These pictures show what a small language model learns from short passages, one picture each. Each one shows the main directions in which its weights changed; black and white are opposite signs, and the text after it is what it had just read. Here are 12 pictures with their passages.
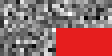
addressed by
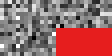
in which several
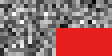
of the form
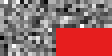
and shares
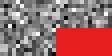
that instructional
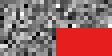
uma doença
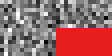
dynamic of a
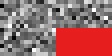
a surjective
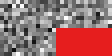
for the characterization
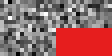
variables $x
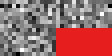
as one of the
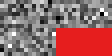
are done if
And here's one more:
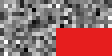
er yuzida
